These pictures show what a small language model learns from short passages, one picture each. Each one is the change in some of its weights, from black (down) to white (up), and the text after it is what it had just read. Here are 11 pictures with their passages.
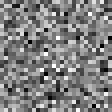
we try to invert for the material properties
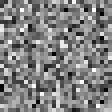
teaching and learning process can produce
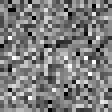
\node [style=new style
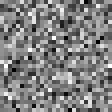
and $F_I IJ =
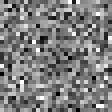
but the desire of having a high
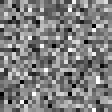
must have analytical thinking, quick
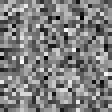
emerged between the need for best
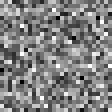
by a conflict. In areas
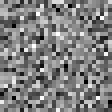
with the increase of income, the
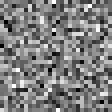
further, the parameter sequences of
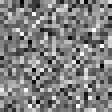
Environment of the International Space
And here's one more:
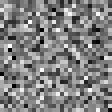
beet armyworm is not
